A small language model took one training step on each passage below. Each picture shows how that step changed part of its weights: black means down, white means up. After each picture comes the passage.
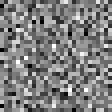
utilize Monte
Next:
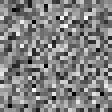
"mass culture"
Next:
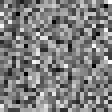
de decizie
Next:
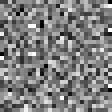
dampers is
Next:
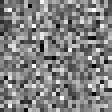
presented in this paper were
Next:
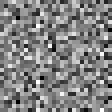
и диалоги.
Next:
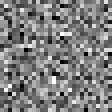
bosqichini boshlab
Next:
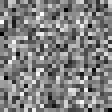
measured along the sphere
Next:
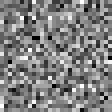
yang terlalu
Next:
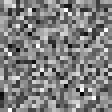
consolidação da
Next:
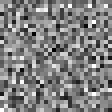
of Chemistry,
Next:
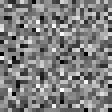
ravishda optimal iqtisodiy
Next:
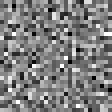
After these shifts
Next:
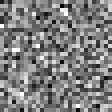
compressing the
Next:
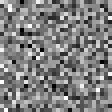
O‘zbekiston Respublikasi
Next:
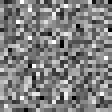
mobility (55
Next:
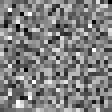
is then stablished
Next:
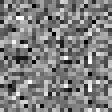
a pair produced via
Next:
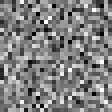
the Month &
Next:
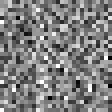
rabino y la
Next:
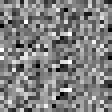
espiral de
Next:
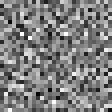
texnologiyalar asosida tashkil qilish
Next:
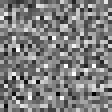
transitions in either
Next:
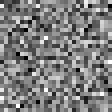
two-point coupling scheme
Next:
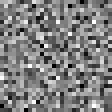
conserved quantity
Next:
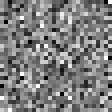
nos palanques,
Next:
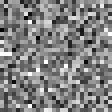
moderna, de
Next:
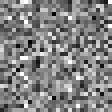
más ritual del
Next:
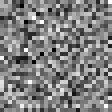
a slab of
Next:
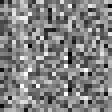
signals from the 1
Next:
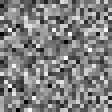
been characterized by the
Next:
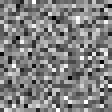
– Çayeli
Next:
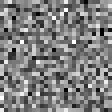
loop, we determine the
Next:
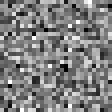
this equality represents a
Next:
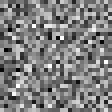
is necessary to integrate
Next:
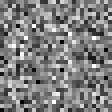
is measured in units of
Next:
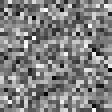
la DPP. Se
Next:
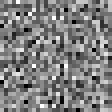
but much less so in
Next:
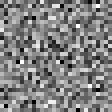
rongent les
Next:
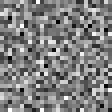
around 10 keV. Therefore
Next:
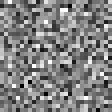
valor de cambio
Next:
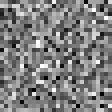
se empieza
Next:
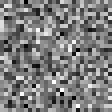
mos kelmaydi.
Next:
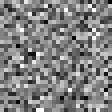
за све!
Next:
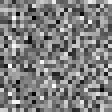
target frame rate) are
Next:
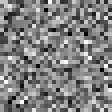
Xitoy bilan
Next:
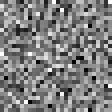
a hidden variable
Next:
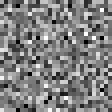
R. China
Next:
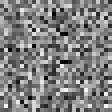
tilida ifodalanishi
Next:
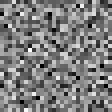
estava em seus
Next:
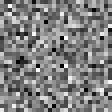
with opposite
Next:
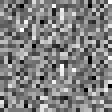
(or don't
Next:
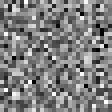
bandpass filter
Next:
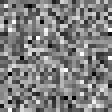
à duração de
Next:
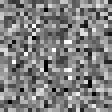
qabilaga qabul
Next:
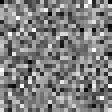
cylinder from
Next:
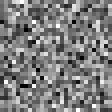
but more biased
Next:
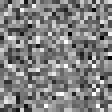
залежність від
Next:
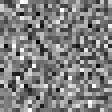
difference across folds:
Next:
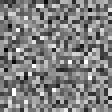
only to the perturbations
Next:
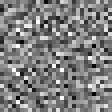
be used in an
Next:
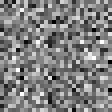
The decay of the flux
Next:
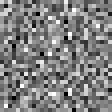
magnetic island rotation in
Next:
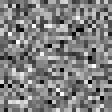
is within a few
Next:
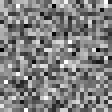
eq 2}, that
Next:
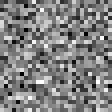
de orientar a sus
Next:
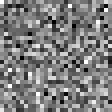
apropiere specială
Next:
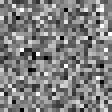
models the electromagnetic
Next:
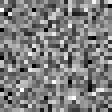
under stretching are
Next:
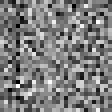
structure is closely related
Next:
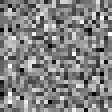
are made from the same
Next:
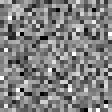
as the MDM
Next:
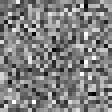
of three such derivatives
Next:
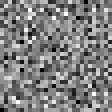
For~the third
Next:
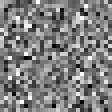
making it more
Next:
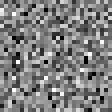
$\nu$ is the
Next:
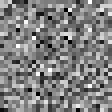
spacing for
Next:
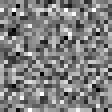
deficiency as a
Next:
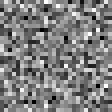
theory (SCET)
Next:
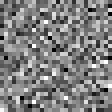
and deuteron
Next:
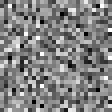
\target exhibits
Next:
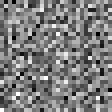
We use a gravitational
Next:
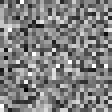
de assepsia
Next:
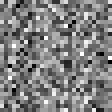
la recherche « dite
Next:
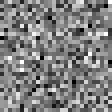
the e.v.
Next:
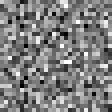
omillarini ko'rib
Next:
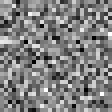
the other $(k',
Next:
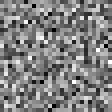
sense that its equations of
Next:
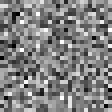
para viajarem
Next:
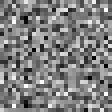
документов по
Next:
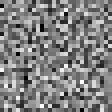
test the sensitivity of
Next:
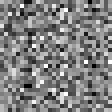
corupție au
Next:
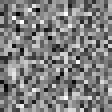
the experimentally observed
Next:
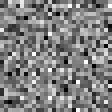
qatlam -
